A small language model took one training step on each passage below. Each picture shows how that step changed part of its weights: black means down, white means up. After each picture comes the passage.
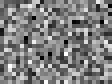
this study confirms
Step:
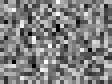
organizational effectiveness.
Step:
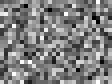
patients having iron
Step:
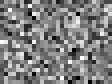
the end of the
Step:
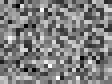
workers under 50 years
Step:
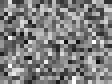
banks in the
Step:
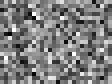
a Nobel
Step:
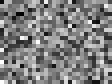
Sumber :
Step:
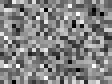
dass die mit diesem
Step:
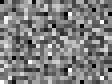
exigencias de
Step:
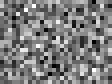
proteasa similar a
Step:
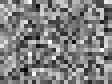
yondashish bilan
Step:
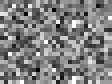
in adult
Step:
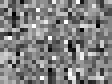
kernel allows
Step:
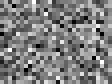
nine patients of
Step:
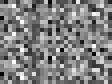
complexities and challenges
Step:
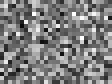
NOE and
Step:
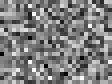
demand for a better
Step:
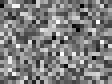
uniqueness of
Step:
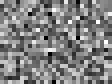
accurately make
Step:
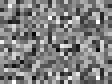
origin or related to
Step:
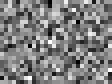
facilitating collaboration
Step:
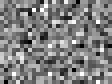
it eliminates
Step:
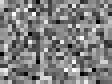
hali ochib
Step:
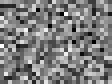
lenses are
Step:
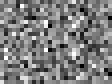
study are presented as
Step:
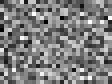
BW juga
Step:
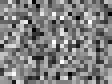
tushunchalar orqali
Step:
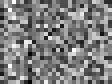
the leading and
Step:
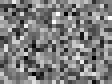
Images of
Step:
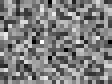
food intolerance
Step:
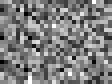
of Sic
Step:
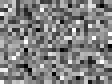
on exponential
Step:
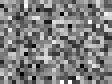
failed to develop
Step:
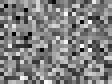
police officer
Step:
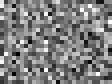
газа и
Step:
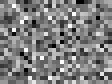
dispute and
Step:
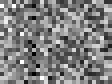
instances are used
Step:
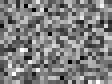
student between the
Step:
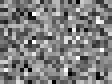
recovers normal
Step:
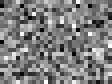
Log file is
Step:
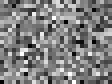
geographical spread
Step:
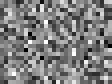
was fixed in
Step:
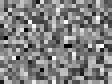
Content and
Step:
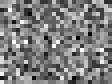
the equipment of
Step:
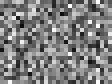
matrix, which is
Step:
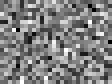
comum, assim
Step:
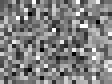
Au terme
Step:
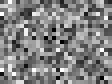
use shared
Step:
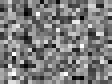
For a bound
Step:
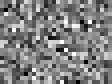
e mão de
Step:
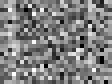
to using more efficient
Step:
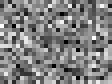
o la ausencia
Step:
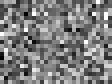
BMI was
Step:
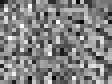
в случаях
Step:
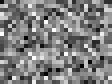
o assunto,
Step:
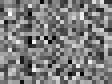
these results. The
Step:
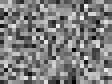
Br⁻ was taken
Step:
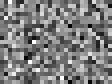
composition of the essential
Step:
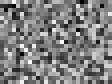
trees and
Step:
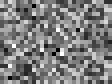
to process any
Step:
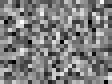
proposes future research
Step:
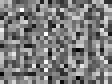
This work is
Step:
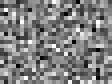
méthode de
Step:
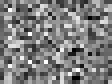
in the region,
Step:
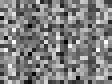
play on the related
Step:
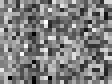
is needed to
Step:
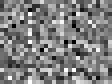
yang diberikan
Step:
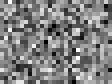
limited empirical
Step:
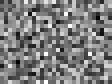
for evolved
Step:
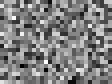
produce the natural
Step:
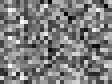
society is the natural
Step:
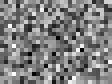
increase the resulting
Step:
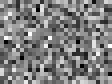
would turn out
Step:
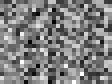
results are 7
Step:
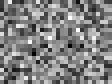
Supervision of
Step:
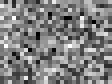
ettirish zarurligi
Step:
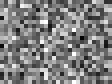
technologies are not considered
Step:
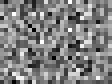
xususiyatlari borasida
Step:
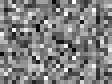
sucesso e o
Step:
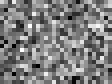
Science and Research.
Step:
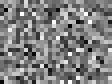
marked with
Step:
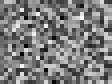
It is a cross
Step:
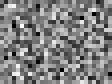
import qilinadigan
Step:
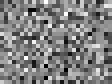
achieved through
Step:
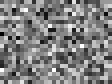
incidencia de
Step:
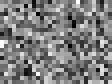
zones de
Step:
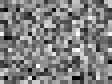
a concepção
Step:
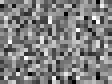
irrigation technology
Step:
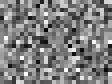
is an integral
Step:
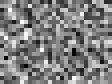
the competitiveness of
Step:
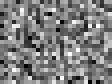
of binary
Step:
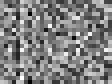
важной и
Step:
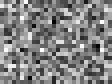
а також
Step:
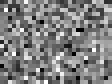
for Drug-
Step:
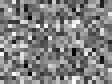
and sensorial
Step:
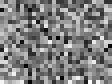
of enhancing
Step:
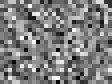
this recipe
